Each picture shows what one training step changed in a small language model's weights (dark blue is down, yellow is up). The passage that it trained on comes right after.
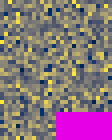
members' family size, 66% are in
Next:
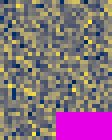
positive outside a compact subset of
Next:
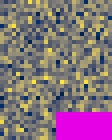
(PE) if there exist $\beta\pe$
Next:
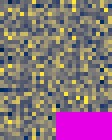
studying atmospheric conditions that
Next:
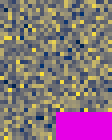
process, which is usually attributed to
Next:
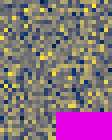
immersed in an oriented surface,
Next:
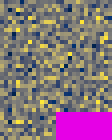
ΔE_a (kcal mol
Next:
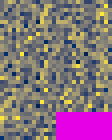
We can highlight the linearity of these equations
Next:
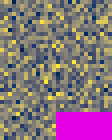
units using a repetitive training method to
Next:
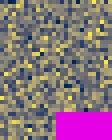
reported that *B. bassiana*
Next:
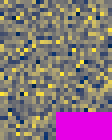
to map the spiral structure associated with star
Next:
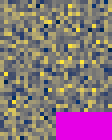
the conditions of managing their stocks,
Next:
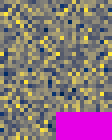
study about the image to image translation to
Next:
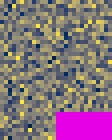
Solving above two equations, we get \[
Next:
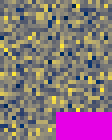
and Firmware All applications were
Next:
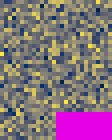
lemma since in our case, as well as that of
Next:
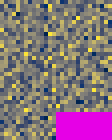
of succession and inheritance.
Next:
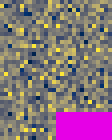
to be able to draw from the
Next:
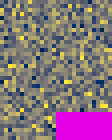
Female Dominant-hand 1
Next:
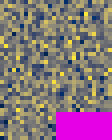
fully classified, but 149
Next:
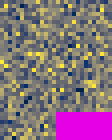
& (x-y) \end{pmatrix}
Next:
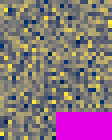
with a lot of stress, but super
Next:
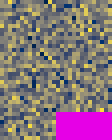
on origin. Here, various
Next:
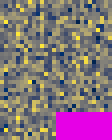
and especially since the introduction of the
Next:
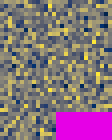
not Hamiltonian and therefore
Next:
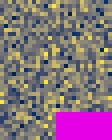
Thus, the Bernstein theorem was further
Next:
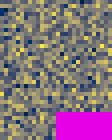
we keep the same notation as in the
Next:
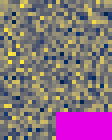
the two computations. \kasten Now assume
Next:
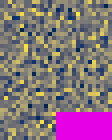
slack variable $\bm{\nu} \in
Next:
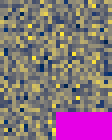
proof of necessity, observe that there exists
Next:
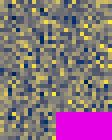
we introduce the following auxiliary change of
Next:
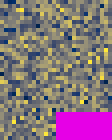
\pi/2$ and it increases during our
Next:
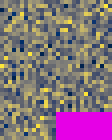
a direction. For a digraph
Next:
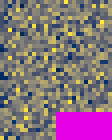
Proposition~\ref{ineqspec} which
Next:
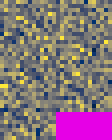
}}\,. \end{equation} From
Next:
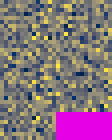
fixed point. Proof: Since f and g are
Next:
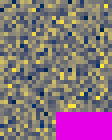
partitions not all of whose parts are
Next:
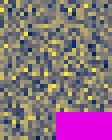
to the combined effect of the two
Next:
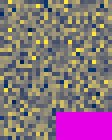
is involved as well, and in addition sometimes
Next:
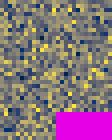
component of the mobile phase is directed
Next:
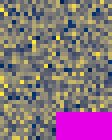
analyzed for statistical significance and the
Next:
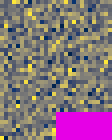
constructed a map \cite[Lemme
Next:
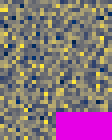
the same value. \newline \newline \noindent
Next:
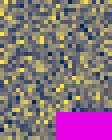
codes for the seismic design of
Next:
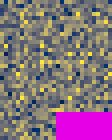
the decomposition $\Delta = \Delta_0 *
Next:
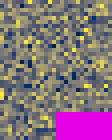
$$ Here is a variant. Let
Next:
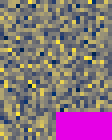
is connected to the load. The block
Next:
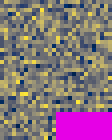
\] where, $d_m^k$ satisfies the
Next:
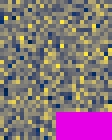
the image. Meanwhile for the
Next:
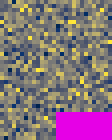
one can turn to a more uniform
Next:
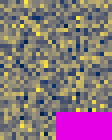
health data, sexual orientation
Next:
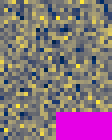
software, is used for the simulation
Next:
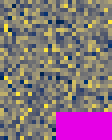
entrepreneurs operate where
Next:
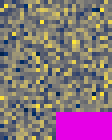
points. \end{lemma} Those integral
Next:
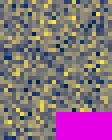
$k$ be such that $\mu e^{\rho
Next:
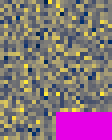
- 1) There is no significant difference in the
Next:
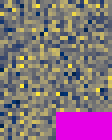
such that $u(s,\cdot)$ converges to
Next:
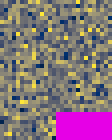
on $K$ and $\kappa$. Therefore,
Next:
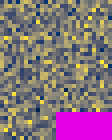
was the $k+1$-element algebra
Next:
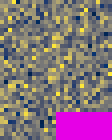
order of the Ministry of Internal
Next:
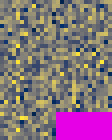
achieved 3.4 parts per
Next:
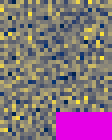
that $L$ is a finitely presented graded
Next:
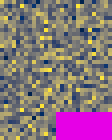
width=4.2cm, minimum
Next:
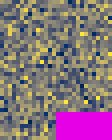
with Gronwall's Lemma, gives us $$
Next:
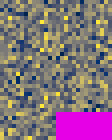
the USA at the IMO. The
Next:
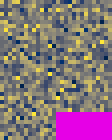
isomorphism \begin{equation*} (\colim_I
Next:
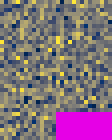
a noncommutative model of any coadjoint
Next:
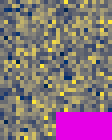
these conditions we concentrate on condition (b),
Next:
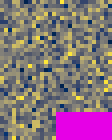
explicit multi-symplectic
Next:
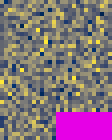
w.r.t the space variable for all
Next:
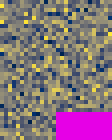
geometry are points and hyperspheres of
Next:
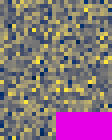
of it were taken for O18 measurements.
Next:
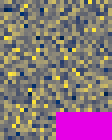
of people try to charge their
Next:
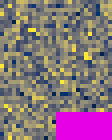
The emergency load profile
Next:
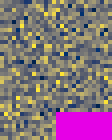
observed on sea cucumbers,
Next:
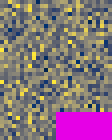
study regards a period considered for a long
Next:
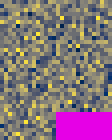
the feature extraction process is not involved
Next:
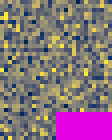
uchun eng maqbul
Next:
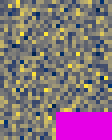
One of the DMTA Measurement
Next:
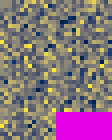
Further to this write $h_{2}:=
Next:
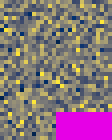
from the respondents shown in Table 1, the
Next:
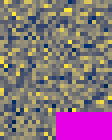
| 85 | Astronomy and
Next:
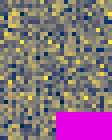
Union. She was working ten
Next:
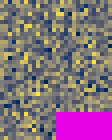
that $p,q\Meg 1$.
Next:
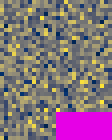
this problem in the literature. In 1978
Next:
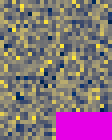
the basics of road safety right from a
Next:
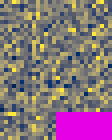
not only includes fisherman, workers
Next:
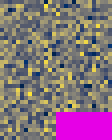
mainly of the casual nature, often
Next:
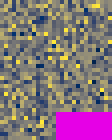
$\widetilde G = G \times \C^*$ with
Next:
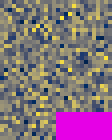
of rape. However, all efforts
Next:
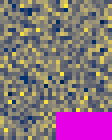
the uptake of green roofs and
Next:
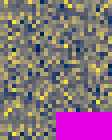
at these nodes when all nodes are
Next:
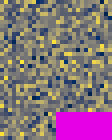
and obtained from the hospital's
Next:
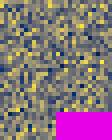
Of course, the same propagates
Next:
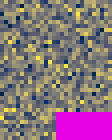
bounded on $\R^d$. Then, the tail
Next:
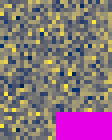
mistake. Rasmussen
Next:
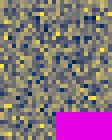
each year of operation. The linear
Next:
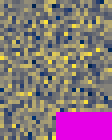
GOAL: evaluate and assess CJ
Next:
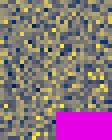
the discrete Markovian
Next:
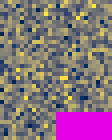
(spatial) linear operators. In order
